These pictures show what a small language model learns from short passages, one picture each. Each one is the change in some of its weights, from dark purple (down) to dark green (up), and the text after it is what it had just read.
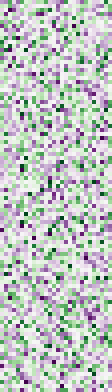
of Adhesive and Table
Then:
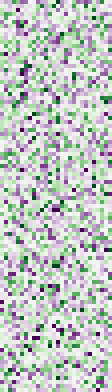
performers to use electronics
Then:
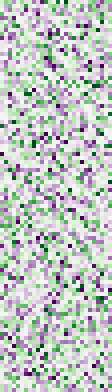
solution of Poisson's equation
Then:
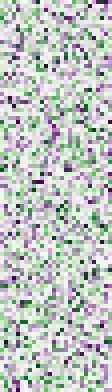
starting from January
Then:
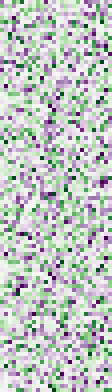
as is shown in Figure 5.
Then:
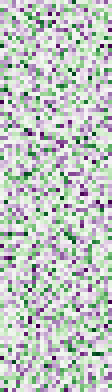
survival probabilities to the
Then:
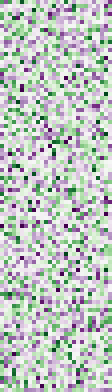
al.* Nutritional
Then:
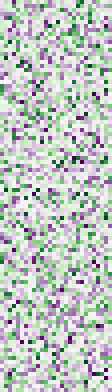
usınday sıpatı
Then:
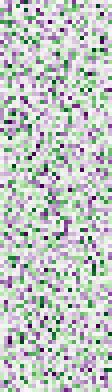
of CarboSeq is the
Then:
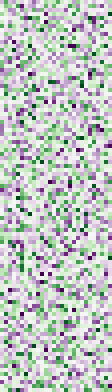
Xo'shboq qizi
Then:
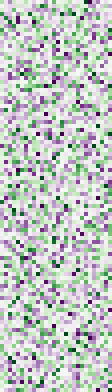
the set of all $x'$ such that
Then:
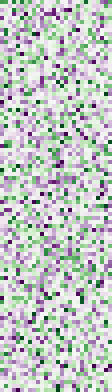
Laplacian, provided
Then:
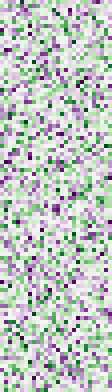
Also, no crossings are
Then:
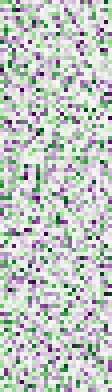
hoogste belangen
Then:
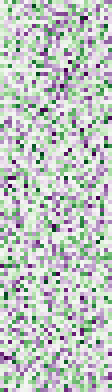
containing $i$ and let
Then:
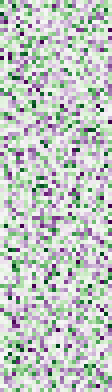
number of separable permutations
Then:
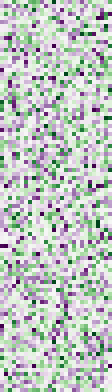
$f$ be a mapping from
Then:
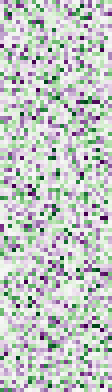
reduced dimensional space is very
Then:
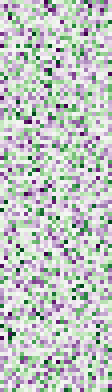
use of anachronistic
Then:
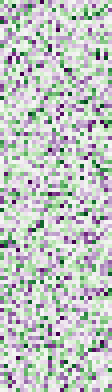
for Professional and
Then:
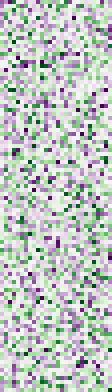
we get: {\scriptsize
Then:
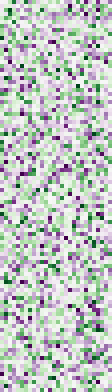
render the bearing
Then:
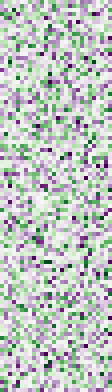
of classification. With a
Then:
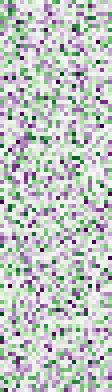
5% for accuracy, an
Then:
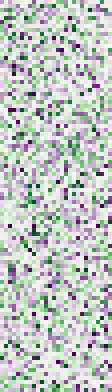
are comparable to the cycle
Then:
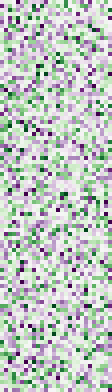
methodology consists of two
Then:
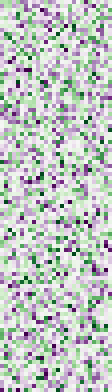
\rightmargin 0pt}%
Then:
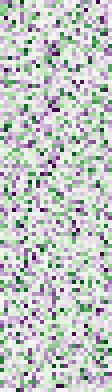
islet β cells,
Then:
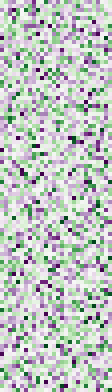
sensor planning, the vast
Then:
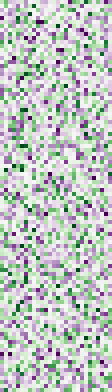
nearest neighbors. We
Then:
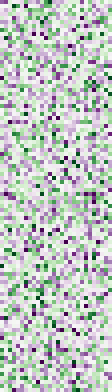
French National Research
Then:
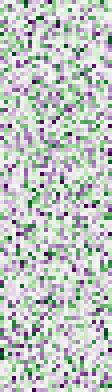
parts $$\int k^3
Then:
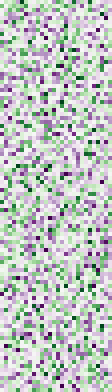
L.; HIRST,
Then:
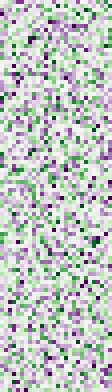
core principle of both
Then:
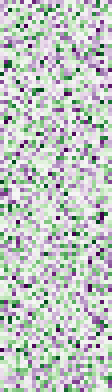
busca nas bases de
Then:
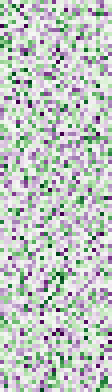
на геометрических
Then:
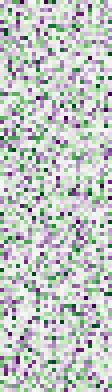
inequality and the energy
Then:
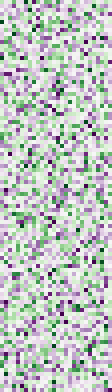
set with endpoint $x$, we
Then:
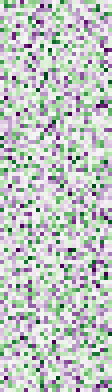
by day, the hopes,
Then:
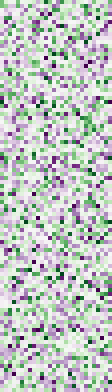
map of complexes \[
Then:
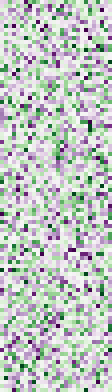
chronic spinal pain.
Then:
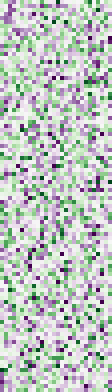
как студента и
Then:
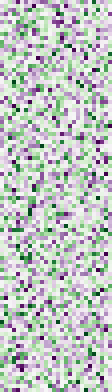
public—will be able
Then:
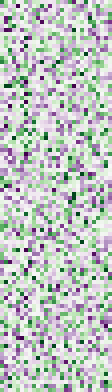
explanations come to
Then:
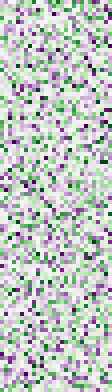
aminning harorati -
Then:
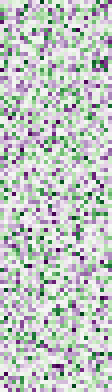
from the Institutional
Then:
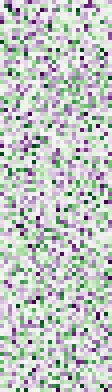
of respondents regarding the
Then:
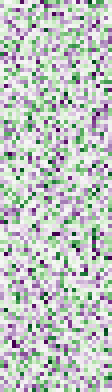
where $y\in V_1$
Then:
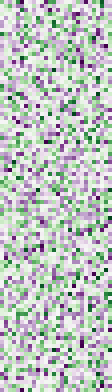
initial strategy, and
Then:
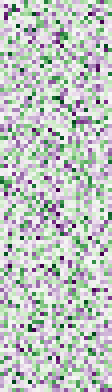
chosen in such a way
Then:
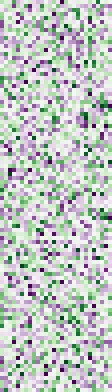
Sexual Quality of
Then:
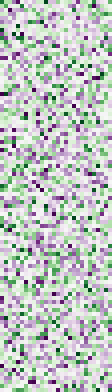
Research Infrastructure
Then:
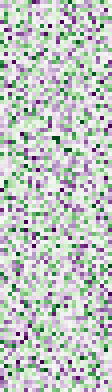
shakllarda o'z
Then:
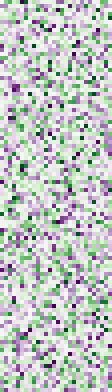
split plank, T =
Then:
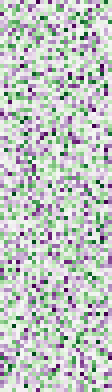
firm correlation between the
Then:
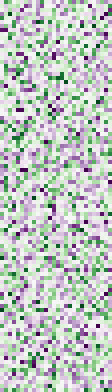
area is also observed in
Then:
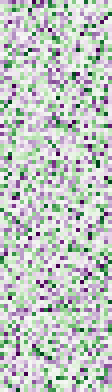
of maladjustment of
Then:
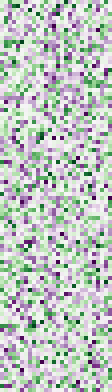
Ф., Азимов
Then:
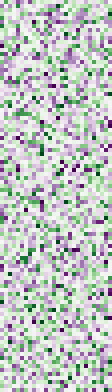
Ҳожиёв -
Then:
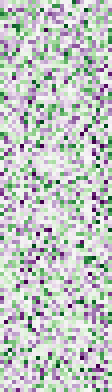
ta'limining o'ziga
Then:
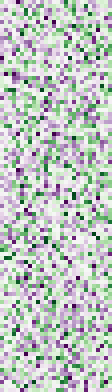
this paper. Consider now
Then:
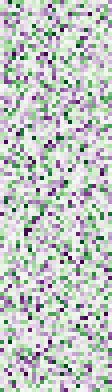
design intent called for the
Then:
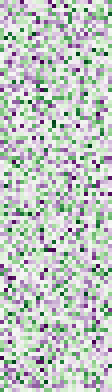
Buffalo City
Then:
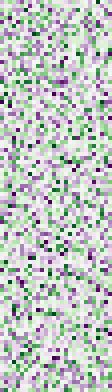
this exceptional event was
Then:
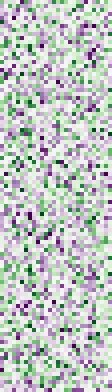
therefore arises as to how
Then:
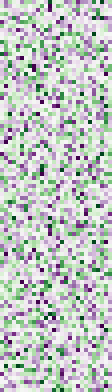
as well as the associated particle
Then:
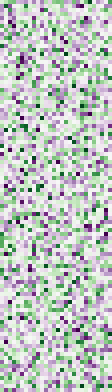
Therefore by Lemma 3, when
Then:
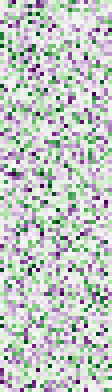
în concordanță cu
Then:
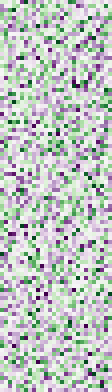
opinia noastră, pentru
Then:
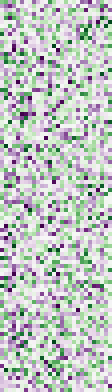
on results of analysis, thermal
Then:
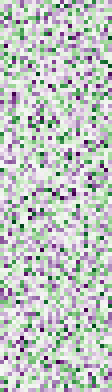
resources, making possible
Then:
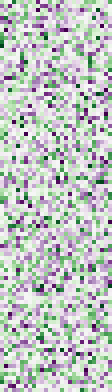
Delivery, "Best
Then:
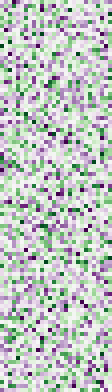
à l'application de la
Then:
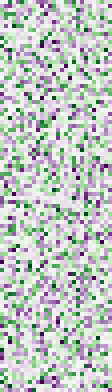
in distributed control
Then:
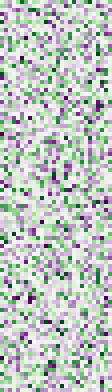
dissipation. The basic
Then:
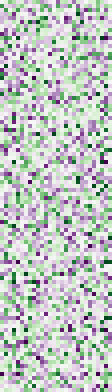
de uma investigação
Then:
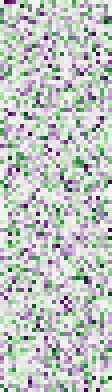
(FSA) (The
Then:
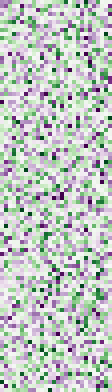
classical OPF dispatch
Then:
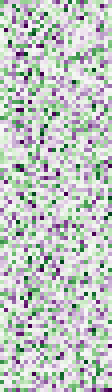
this theorem in chapter
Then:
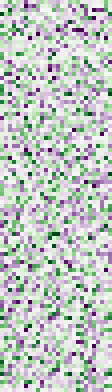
standard facts about
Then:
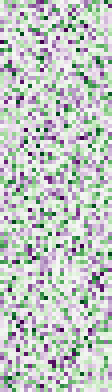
maqolada Ta'lim
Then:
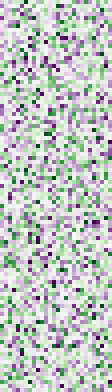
v \in \N$. Thus,
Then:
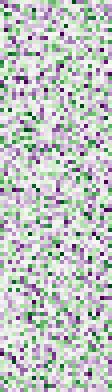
eventos), e produção
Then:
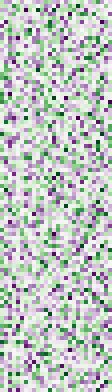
masyarakat yang
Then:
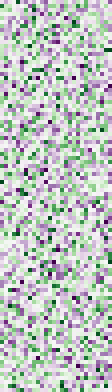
to digital literacy but also
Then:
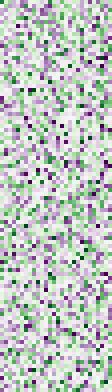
that of metal increases from
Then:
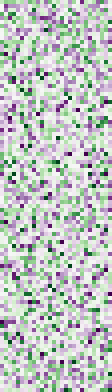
of the 40 sample's
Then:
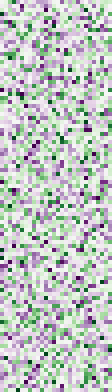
le PNDP et le
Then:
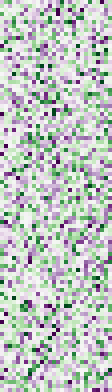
over an embedded
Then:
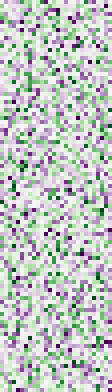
and acinar pattern;
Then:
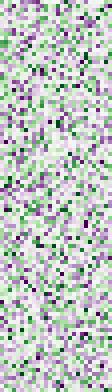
Exploitation permit
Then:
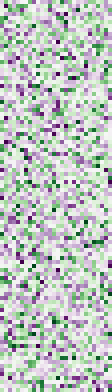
terhadap minat beli
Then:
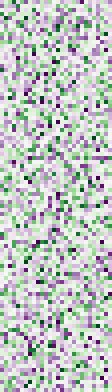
has been demonstrated that the
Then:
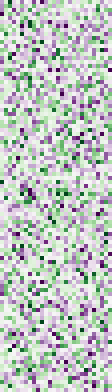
is an almost periodic
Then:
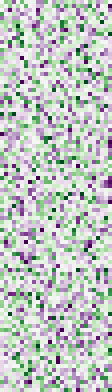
To show that the numbers were
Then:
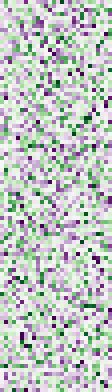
we can isotope $D'$
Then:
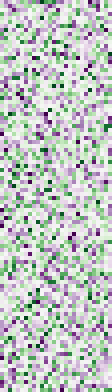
(CS2): Overall the
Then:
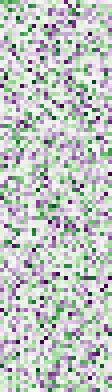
elements of the ring $R$
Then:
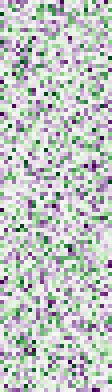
a palavra na
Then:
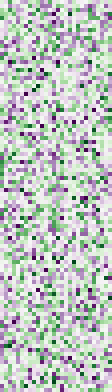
1 दिवस
